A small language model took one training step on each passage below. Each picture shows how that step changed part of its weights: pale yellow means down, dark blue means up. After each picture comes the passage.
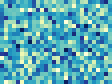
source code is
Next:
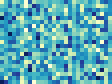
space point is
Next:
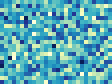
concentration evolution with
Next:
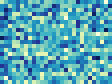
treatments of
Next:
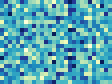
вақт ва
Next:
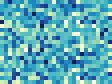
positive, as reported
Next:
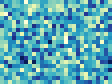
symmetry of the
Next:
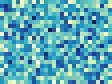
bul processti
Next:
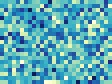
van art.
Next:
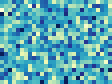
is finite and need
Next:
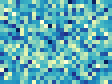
on site
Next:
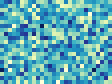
the weak mixing
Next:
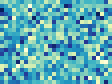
em programas como
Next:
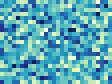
VEV for
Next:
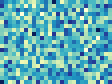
modos de um
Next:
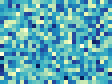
stars, whose
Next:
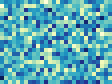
a net spin
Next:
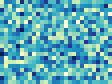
is indeed
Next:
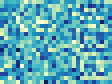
discussions in
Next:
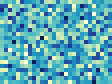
incidência dos
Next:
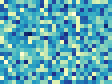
another by
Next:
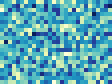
demonstrate that it
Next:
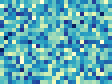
mechanism? Is
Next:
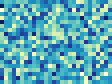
the grand potential
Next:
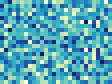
a similar excess
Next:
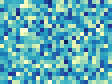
a simulação
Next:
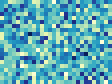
an Ihrer
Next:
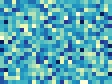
$\mu$ and
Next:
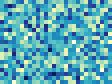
theory are obtained by
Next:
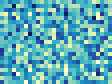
mass parameter of
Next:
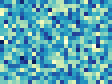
momentum and the
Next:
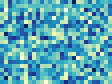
the consideration
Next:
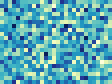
a tener en
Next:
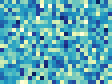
com um breve
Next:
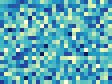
according to
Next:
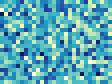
and analytics.}
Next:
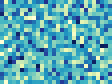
framework aims
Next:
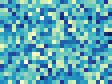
do risco de
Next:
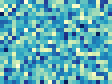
order, and by
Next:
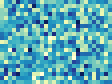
procedure of
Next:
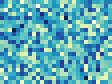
en zone
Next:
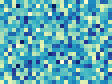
index $m$.
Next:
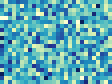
general. This is
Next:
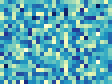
local environment.
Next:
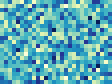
dan perannya
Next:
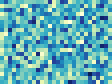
rol dos
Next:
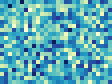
instance to
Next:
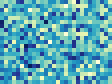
upper critical field
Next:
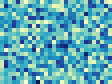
o problema da
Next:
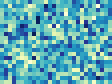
the initial conditions obtained
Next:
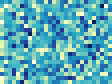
avlod -
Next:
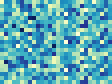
the X-ray
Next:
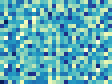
can be computed
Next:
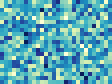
that drives
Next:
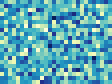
positions all over
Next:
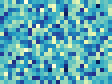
local density of
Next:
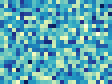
digital literacy of
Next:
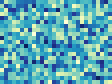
frequencies, the
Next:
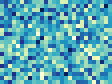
buena parte
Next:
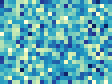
birligi va
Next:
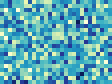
it can be
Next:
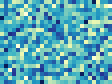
medição e foi
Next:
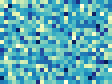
limited samples
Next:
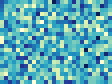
de projetos
